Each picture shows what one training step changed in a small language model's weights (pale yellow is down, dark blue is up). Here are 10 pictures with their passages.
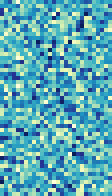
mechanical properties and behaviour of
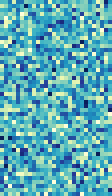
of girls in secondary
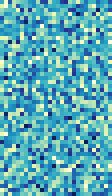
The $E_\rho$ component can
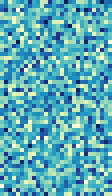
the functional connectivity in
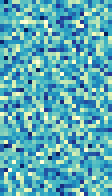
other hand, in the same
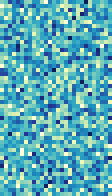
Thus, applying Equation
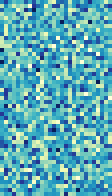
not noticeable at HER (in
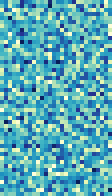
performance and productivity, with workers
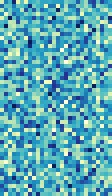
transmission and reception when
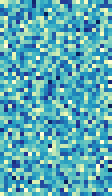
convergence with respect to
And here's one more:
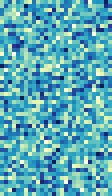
Union and a grant
